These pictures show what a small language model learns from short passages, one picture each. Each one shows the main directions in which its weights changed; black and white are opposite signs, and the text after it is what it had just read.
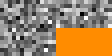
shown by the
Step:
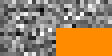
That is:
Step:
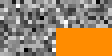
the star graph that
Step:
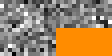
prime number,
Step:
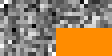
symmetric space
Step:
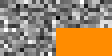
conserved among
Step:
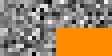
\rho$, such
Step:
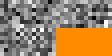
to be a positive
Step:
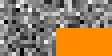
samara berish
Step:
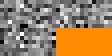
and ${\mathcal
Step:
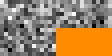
pain in the
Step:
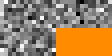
this technique which
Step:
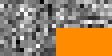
питання не
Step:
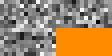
offered different
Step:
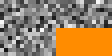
em distintas
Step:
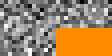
paid to them
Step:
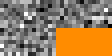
easy for
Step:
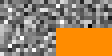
space, then we
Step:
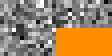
contraction is
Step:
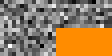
of words
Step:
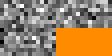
and thickness
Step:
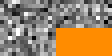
of the national
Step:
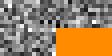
utilize the
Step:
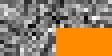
may have a
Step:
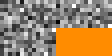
zover het
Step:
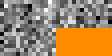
Gaussian distribution
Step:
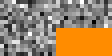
carried out
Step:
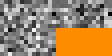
attention and to
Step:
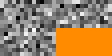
inhibited by
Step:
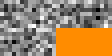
of SoC
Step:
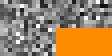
\forall t,\
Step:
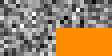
established using
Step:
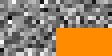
the world,
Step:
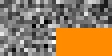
angle between three
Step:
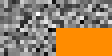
disparidades na
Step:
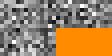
The analysis of
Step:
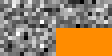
for thermal
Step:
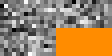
number of patients in
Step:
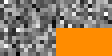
tra un passato
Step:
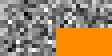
> 1$ implies
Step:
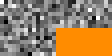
hechos se
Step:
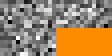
to adapt to
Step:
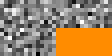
in which the effects
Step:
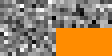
l$ with
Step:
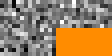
clear message
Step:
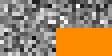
Estado do
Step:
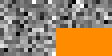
do Espectro
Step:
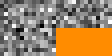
set of natural
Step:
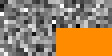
bound in case
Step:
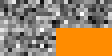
and P1
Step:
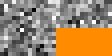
English language. We
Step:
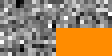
heart rate,
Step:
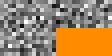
he was placed
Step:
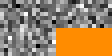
integrated region in
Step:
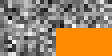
is the integration
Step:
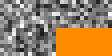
Em Uma
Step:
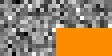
of finite-dimensional
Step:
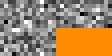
of activation is
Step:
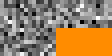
specific inductive
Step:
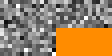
intended that
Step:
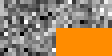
$$ Combing
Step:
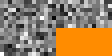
is essentially
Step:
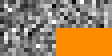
numerical examples
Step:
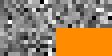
eso, sobre
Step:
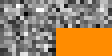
from the near and
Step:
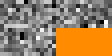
convergents to
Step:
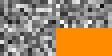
with relation to the
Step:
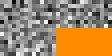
The teaching
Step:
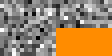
outcomes and
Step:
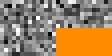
of one another
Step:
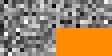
variable was statistically
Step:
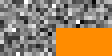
the same problem
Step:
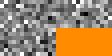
Since $\pi
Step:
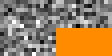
question really
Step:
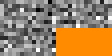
convolution with
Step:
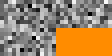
a paru
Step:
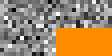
any set of less
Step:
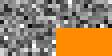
boiled on
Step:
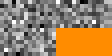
displays an
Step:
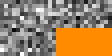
(Group of
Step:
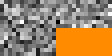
the partition
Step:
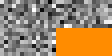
tendency when
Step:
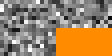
the case of
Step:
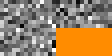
98% sequence
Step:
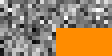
compute the
